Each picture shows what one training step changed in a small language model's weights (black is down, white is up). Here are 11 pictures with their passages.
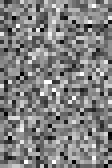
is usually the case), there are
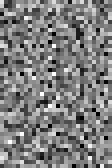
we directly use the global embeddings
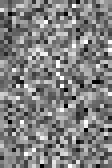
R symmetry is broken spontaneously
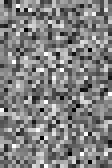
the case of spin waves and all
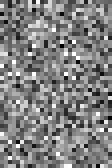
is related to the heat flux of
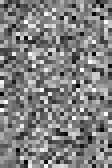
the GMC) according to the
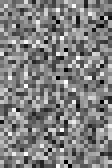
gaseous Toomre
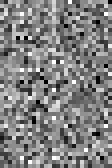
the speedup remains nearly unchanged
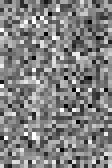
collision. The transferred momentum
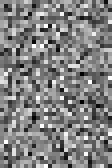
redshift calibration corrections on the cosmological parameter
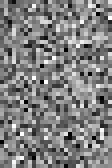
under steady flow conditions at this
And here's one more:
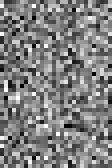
demonstrates that in the absence of
